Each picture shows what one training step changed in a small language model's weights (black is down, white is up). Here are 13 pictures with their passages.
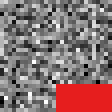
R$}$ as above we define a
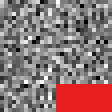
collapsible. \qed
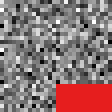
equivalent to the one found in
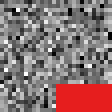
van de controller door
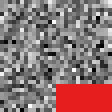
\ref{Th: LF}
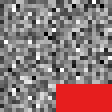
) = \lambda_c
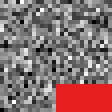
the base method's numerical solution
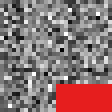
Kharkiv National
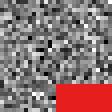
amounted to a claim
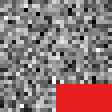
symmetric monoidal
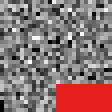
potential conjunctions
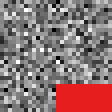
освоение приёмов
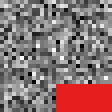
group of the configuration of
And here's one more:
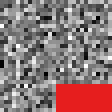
\text{ где }
